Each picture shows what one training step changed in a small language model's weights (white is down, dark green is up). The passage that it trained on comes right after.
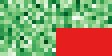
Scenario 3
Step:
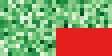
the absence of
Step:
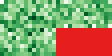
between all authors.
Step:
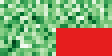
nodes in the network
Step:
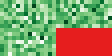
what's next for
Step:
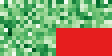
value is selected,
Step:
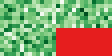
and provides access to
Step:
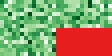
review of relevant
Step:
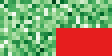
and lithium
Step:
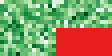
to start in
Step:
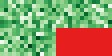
the overall consequence
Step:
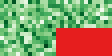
mock theta
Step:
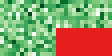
lutein found
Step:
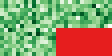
winding process are
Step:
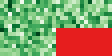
principles of
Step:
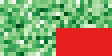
contempt and
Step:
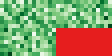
emotional stress, financial
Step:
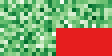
a result,
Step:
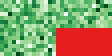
work had been
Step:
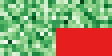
emotion in the
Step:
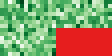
design aspects –
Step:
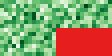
be read by a
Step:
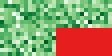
World Wide
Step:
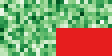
various materials and components
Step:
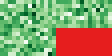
. For spin
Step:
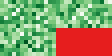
Education respectively work
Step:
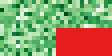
relocated to
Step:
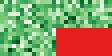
figures, by
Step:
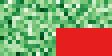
number corresponding to your
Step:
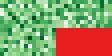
images, which are
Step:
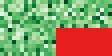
proper assessment and management
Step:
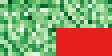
covid negative health
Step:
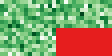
to the four patterns
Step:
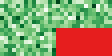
final iterative
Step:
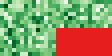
entire governance framework of
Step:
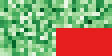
the institution's
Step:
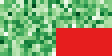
fact that there is
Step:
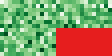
to seek this
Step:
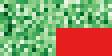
*making* it
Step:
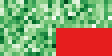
correlation coefficients
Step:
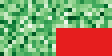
with its content not
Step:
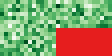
India's continued
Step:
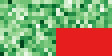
strict requirements and
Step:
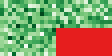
from left to
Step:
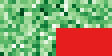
of passive
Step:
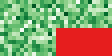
major role in
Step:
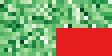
in death. The
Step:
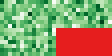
many countries¹.
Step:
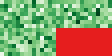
system as a
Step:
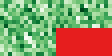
prediction. The
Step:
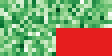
informing plans
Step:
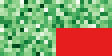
low frequency range,
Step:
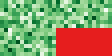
the results obtained,
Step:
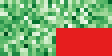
test set,
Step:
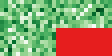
the first stage
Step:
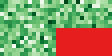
is a significant
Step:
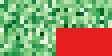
by producing
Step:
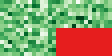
can derive
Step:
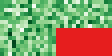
ease of
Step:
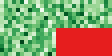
neither side
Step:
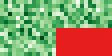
concentrate, in
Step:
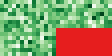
that occurs along
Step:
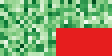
promotion of
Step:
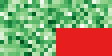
is presented in the
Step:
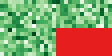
Higher solution
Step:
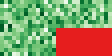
secondary school teachers with
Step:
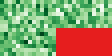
cases where observation
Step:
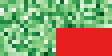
strategies provide additional
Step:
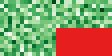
and harmonic
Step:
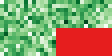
complexity of these
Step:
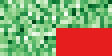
Acute psychological
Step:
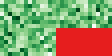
flaw on
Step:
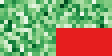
or informally obtained
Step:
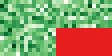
inner tracking
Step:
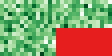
they are having
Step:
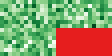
make the development of
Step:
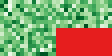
of the contact
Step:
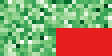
In this analysis a
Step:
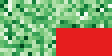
of the renal
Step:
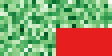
synthesis for this
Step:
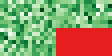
a sound regression
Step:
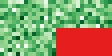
involves ICT
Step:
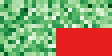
relationship from internal to
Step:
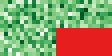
such unit for
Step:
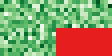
also developed concrete
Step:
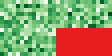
are mechanically and
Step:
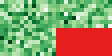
just beginning
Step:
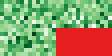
betray the
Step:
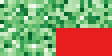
technology through continued
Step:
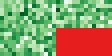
However, I
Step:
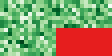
the soil to become
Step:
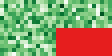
thermal behaviour of
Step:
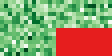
order to identify human
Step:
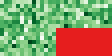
which is an
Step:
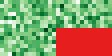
various countries -
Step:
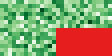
deal with the
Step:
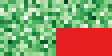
strategies both within and
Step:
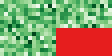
to input the number
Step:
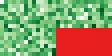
process causes the
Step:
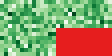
implication of
